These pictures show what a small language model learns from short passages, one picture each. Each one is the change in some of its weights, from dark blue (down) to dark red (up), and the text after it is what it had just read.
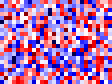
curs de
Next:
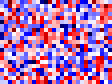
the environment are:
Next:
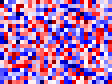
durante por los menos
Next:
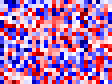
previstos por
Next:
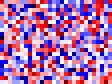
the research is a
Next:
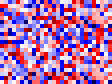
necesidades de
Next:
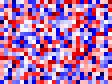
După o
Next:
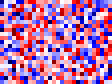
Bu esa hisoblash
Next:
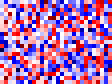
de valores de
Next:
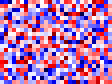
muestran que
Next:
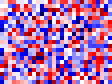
р. в
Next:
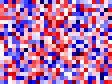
van Miles
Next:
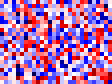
Situation von
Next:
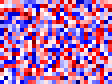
olib borish
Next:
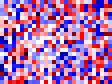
de empresa que
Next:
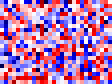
și culturale cu
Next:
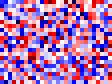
va oldinda
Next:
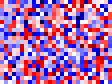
e paz
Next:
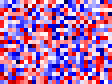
proses pemilahan
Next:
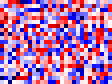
з понад
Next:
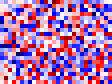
de un marco
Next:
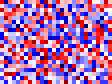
به مقدار
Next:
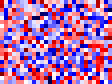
в действительности
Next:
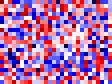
Akten des
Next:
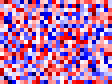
Bu funksiya
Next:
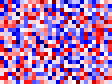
tua dengan
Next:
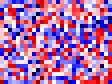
// Journal for
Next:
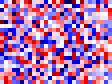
rectoriales de
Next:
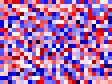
а не на
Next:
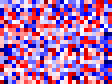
para análise e
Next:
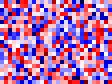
compreensão de
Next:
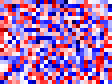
y goza de
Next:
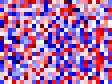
Trad. de
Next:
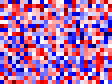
lo mesmo que los
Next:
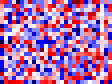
económicos o
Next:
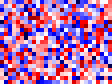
Ключевые слова:
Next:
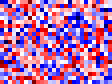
solo la mente
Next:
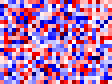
tax burden
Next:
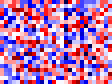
tubdan takomillashtirish
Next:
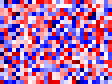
toda e
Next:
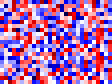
diagnostika qilish
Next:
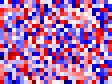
faollik hamda
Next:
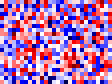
питання про
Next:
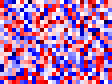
apareadas entre
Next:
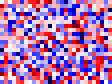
в ней как
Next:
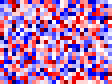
and - family
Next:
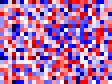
Y. O
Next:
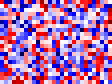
să transforme
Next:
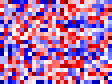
а саме:
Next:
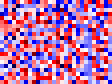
merupakan dasar
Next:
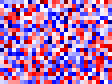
que discursa
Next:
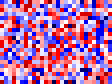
da planta e
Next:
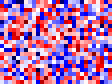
der letzten
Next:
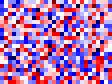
obținerea de
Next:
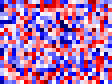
of representations of
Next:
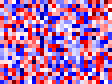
riskin en
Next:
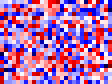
xildagi ijtimoiy
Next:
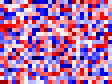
presentes nas
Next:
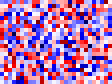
encajan en
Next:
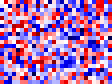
наукових праць
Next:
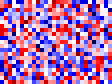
funcional, mas
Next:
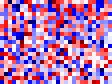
COVID-19 em
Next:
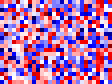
há alguns
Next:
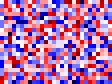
Amigne -
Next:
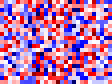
e Armando
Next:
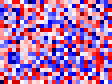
minha sala
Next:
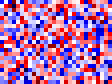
do mundo como
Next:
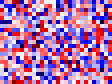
va ahamiyati
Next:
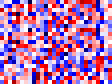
substitua um
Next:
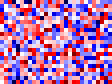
Obstetra pelo
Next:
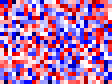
doses entre
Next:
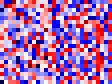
o projeto
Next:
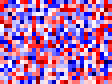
que será
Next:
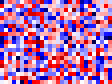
buscar información,
